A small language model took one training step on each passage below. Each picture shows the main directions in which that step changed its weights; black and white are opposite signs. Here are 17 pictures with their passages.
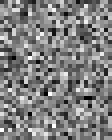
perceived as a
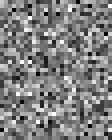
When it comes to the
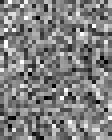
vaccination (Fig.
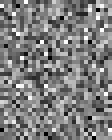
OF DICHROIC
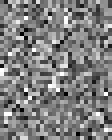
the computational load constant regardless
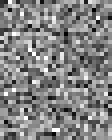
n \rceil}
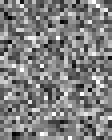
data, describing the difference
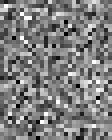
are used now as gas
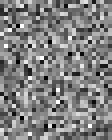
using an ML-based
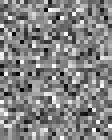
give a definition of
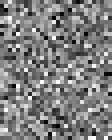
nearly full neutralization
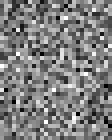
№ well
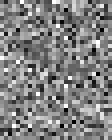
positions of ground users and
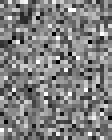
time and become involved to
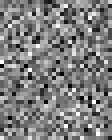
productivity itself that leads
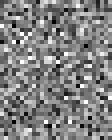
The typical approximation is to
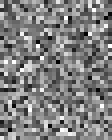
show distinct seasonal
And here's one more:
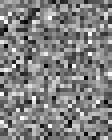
to the student. In
